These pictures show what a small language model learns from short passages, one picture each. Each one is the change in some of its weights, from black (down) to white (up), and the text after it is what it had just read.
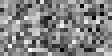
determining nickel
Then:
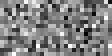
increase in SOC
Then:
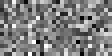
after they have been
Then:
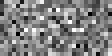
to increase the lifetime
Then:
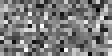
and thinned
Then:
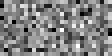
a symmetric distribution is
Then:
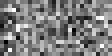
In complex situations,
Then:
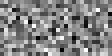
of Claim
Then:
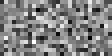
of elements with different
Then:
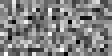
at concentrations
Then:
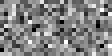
is computed for a
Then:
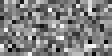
in two flavor
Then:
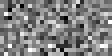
additionally high-value
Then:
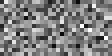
for the development of critical
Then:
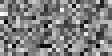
responsible to serve
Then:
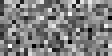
to interpret the
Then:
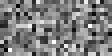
and Traveling
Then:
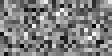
loan officers
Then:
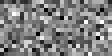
grade is defined as
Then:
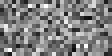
because the IITs
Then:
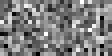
{\bf SYK
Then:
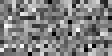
values at the density of
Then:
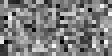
Demographic characteristic
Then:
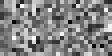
in the absence of
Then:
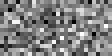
Joris and
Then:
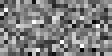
TABLE II
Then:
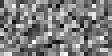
the thematic development
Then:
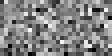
of sink particles,
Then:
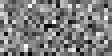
the fountain.
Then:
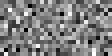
is suppressing the
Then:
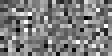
timing uncertainties
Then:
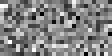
corresponds to the direction of
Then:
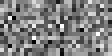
studies are shown in Table
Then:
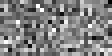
of eNodeB
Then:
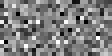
there is no quantum theory
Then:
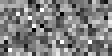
and AD show
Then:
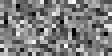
capabilities, and
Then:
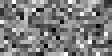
unit cells and a fixed
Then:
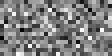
has been on the market
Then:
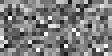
respondents hold a
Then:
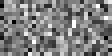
a function of height
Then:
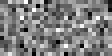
This triggers the
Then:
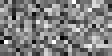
delivered at
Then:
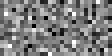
point (right) functions
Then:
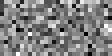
to explore the behavior
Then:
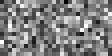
be conceptually more
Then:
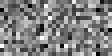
data stewards,
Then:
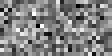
introduce now a
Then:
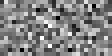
of the T-20
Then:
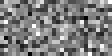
triangles) as
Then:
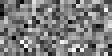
in each case.
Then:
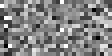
of world sociological
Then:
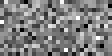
its target objective of
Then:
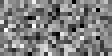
importance of protecting
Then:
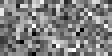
collected the signals in
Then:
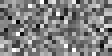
competence in
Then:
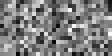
In the case of
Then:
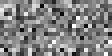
shows the variation of
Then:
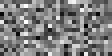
from various suggest that
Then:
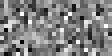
workstations can
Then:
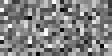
panel) and charge
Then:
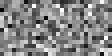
of drugs :
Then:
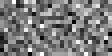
Gene Rank
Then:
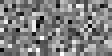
a salt
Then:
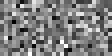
by the authors according to
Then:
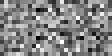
of 16 of them was
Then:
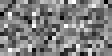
production of wastes
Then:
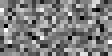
as well as theoretical and
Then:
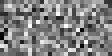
velocity profiles in
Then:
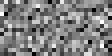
formation of intermediate
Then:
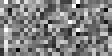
evaluated in the
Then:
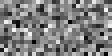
in line with recent
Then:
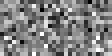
Local Density
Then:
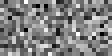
triggering an
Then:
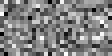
formation of independent learning
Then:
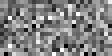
It is observed in many
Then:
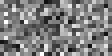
the most promising
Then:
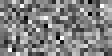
put forth in
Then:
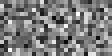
and oscillations begin
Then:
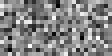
answers to
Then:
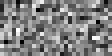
as such, the degree
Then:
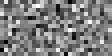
biasing concerns
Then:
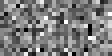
and a test set
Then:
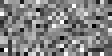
insurance and
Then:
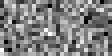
the observer matches
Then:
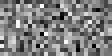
much further study is needed
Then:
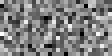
which cannot be determined without
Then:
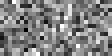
is calculated from the
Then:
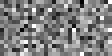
by green points.
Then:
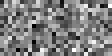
it is also of interest
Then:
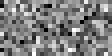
an exact evaluation of the
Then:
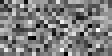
produce conventional
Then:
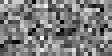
1. Collection of
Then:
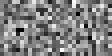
levels, leading to the
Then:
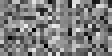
levels, we selected only
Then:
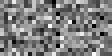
time that a user
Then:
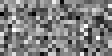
traits of certain
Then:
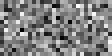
a possible alternative to
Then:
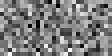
an unnamed
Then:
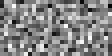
the sums over
